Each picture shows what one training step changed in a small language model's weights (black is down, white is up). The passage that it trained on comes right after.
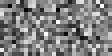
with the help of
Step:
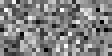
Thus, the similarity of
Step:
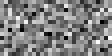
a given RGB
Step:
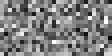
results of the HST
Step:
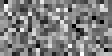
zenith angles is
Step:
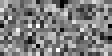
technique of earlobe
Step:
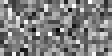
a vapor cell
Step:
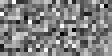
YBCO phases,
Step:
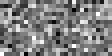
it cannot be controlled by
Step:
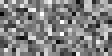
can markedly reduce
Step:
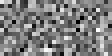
has been granted by
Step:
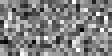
Bacterial stock
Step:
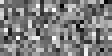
generated EMG data
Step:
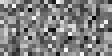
genes of interest and
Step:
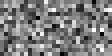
studying in government and
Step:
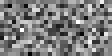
fields, using the four
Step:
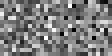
unit length $\kappa$.}
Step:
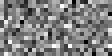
theory so an exact partition
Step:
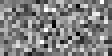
control performance of our solution
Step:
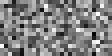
the ring so that the
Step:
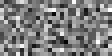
while freeing up
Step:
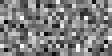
deriving numerical results,
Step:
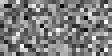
and families, methods of
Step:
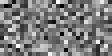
we have derived the recent
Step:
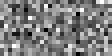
Dec 4 $\sim$
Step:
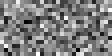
near-zone region
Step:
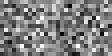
electron, and a
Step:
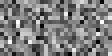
entitled "A
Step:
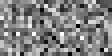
IN HIGHER
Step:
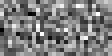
method. Stellar rotation
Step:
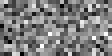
the methods and system.
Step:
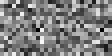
of examining large amounts
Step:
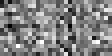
see that a sufficient
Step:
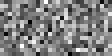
Zinc oxide,
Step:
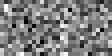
Kitawira showed
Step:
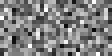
With Exterior
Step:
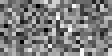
Barrick group for
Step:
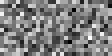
of the coasting
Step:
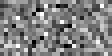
which have a lower
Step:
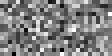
of *HST*
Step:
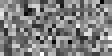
correlation with $\varepsilon$;
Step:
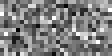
within this subgraph on
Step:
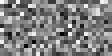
of generality, we
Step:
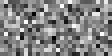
a connection between the types
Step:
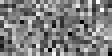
observable smears over
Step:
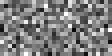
the operators $\tr (
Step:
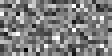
for multi-DOF
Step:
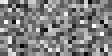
disrupting the
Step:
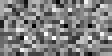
indicates that the changes that
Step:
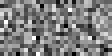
conducting plates that
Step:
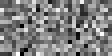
oil to the
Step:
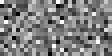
are well represented on certain
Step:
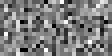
live day, we can
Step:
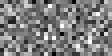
cyclotron mass,
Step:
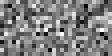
and Solar Wind
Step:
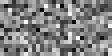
the NUSW
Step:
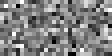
be strengthened if
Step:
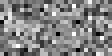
ADF - Fisher
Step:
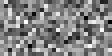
a new type of
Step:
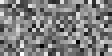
of the strategic
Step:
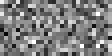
of similar geometry,
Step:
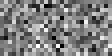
outer Be$^+$
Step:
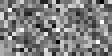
so you don't
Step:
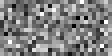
polarized emission and a
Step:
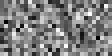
Single, isolated
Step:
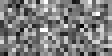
valid proof only by correctly
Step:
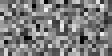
thumb rule: one
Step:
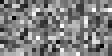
Results, findings, conclusion
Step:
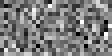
carrots, whereas
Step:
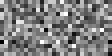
Income from leasing
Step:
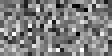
structure of the market.
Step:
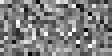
inspection of the
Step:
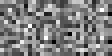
also sensitive to the energy
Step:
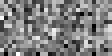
Laplace transform as
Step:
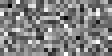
to discuss the differences between
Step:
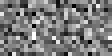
in the training data.
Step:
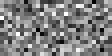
3D direction mechanically
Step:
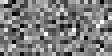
we started the stage of
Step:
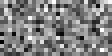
This practice has been
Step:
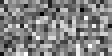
Social sciences and
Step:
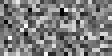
strong and electromagnetic interactions
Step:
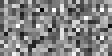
This study was a study
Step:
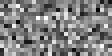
CFD simulation
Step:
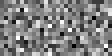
planetesimals along
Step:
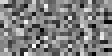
the integration is allowed to
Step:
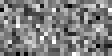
Research tasks: - analyze
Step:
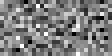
representations sentencewise.
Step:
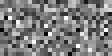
water holding capacity,
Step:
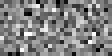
cognitive task. Their behavior
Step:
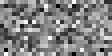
the *Intensity of
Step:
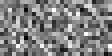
search for information on the
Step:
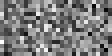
resulting in Eq.
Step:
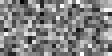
Conference is tasked with
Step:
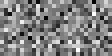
function of excitation energy for
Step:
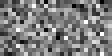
communicate or not.
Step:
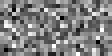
assumed chip configuration on
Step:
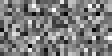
data analysis, and
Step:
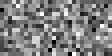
dwarfs not yet
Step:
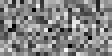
Institut des Sciences
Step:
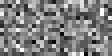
for both electric transmission and
